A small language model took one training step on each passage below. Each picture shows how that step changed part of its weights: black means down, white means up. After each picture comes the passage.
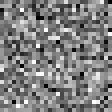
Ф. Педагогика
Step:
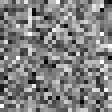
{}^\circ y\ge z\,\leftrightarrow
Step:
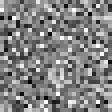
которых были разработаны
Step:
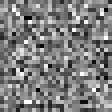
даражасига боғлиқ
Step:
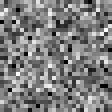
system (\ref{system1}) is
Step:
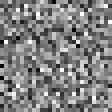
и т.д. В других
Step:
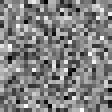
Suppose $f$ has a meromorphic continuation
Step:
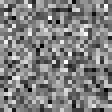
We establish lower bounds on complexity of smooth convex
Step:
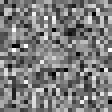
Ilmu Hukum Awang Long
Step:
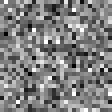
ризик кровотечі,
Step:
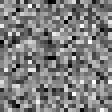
в основном из сингенетических и
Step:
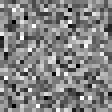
profinite group. As a measure space, the
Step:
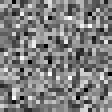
de 7 de diciembre, por el
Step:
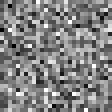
shart. Bu borada quyidagi
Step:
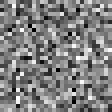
masalah yang diperlukan dalam proses
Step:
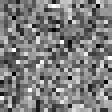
10- 12 yoshlaridan boshlab harbiy
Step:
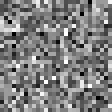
$\forall \delta > 0$ and
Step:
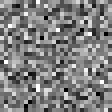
line to the next but does not depend on
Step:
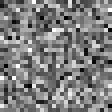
if $ux_q \in I$ and
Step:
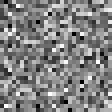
de revisores também! Copyright
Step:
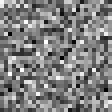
O. Família disfuncional no
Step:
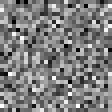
part of the solution gets larger as the number
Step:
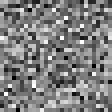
protectionnisme masculin les
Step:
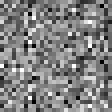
- as Sem - grets se
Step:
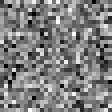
(M)) \een in uniformly continuous
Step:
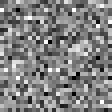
увагою залишається
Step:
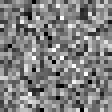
simply-connected subdomain of
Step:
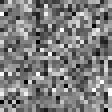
поступлением в школу
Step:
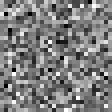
и експерименталното
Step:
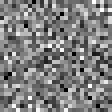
y propone nuevos para la
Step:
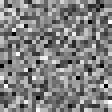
y tota la cort celestial
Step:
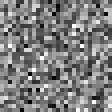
o‘rnatilgan iqtisodiy aloqalar —
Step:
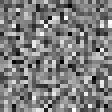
$T>0$ satisfing Lemma
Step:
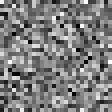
94% 3 Levantamentos em
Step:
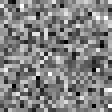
of all faces of a polyhedron.
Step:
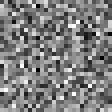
dichas competencias. Por
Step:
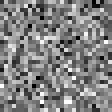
$\P (v \mbox{ is
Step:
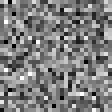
processes have Laplace exponents \[
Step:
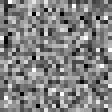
of those numbers and polynomials. \\ \indent We
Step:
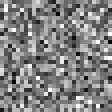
induction one can show that for $k\ge
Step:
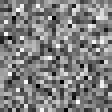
under minors and parallelizations (see
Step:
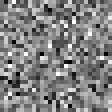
an a priori chosen accuracy and then minimize
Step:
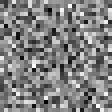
Estado, acceder a una obra social e
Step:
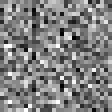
глаголов зрительного
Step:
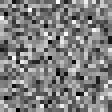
Let $\mathcal{N}>0$ be
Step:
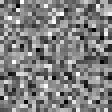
poetic structure in the rubai
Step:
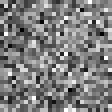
FEM space with respect to a discrete energy
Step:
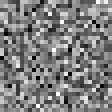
\action} d_t(s,
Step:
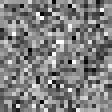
sayqallanib, hozirgi
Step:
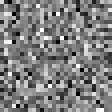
the following \begin{thm} Assume the
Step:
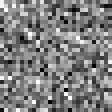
Now let us take a look at the first term
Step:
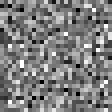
pedagogik muhit, axborot madaniyati, pedagogik
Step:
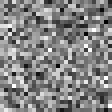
für die Verfügbarkeit von
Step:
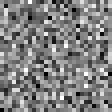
denotes the $k$th-wave
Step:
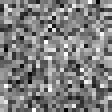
the number of such values \bdis
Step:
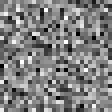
level. The Spoke Coordinator will
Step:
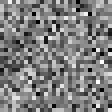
его самоценностью,
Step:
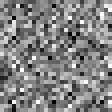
iyagi biroz yuqoriga
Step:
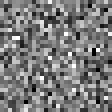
assume that $\d _k < \d
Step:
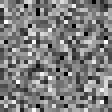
in theorem 2.6 and proposition 2.7
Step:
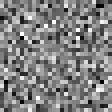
a basis $p_1,\dots,
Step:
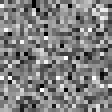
spinor-valued 1-forms on
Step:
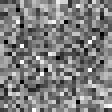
links between such dependent measures can be
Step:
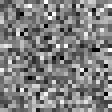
Turkiyaning tabiiy strategik
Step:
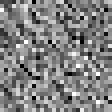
й розповісти тим, що
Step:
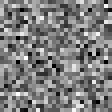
نقش و اهمیت
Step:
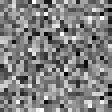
de contaminación y causar en algunos
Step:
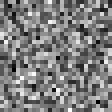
functions $\cos(mN \pm
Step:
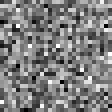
a state middle school in
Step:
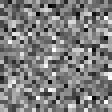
eſſe ſi
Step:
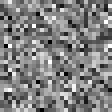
uning nazariyasini chuqur
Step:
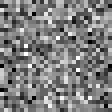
компонент не ізолюється,
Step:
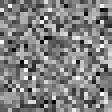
nosso convívio social, são
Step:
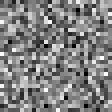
des émotions désagréables par
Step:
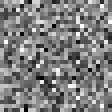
aos impactos dos eventos extremos.
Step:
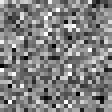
der frühen Neuzeit: Die
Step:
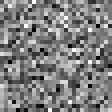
aprendizagem dos alunos é
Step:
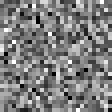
трипольских поселений
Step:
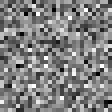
2018). Embora o enxerto
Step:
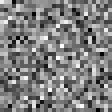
Vorder- und Hinterindien aus
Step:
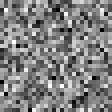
$\omega = \omega_s$, $\zeta
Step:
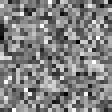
sommets (x, y) avec
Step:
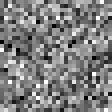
Normativ hujjatlarning
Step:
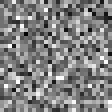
Иличевского “Перс”
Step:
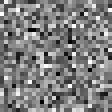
\subsubsection{Elliptic estimates near the
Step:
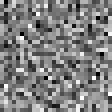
element of $Sp(N-1)$
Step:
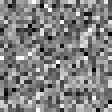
non-open sets will not work. Set
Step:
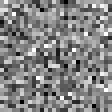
inclinations, water content and
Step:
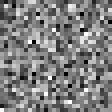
equivalently the eigenfunctions of the finite Fourier
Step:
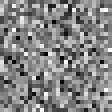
slight variant of a definition of
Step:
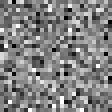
toughness of weathering steel
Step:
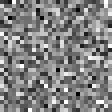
forest $\overline{\bf f}\in
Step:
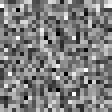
A. S. Zhedanov,
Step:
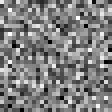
To incorporate the effect of clay
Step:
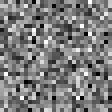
проспективный анализ обследования и
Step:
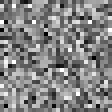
aplicar estas tres indicaciones a
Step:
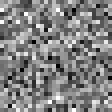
описаны особенности становления
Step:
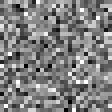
if one passes to the unbounded
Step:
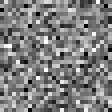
is rational (i.e., purely
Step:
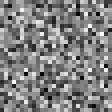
Large Sieve type that,
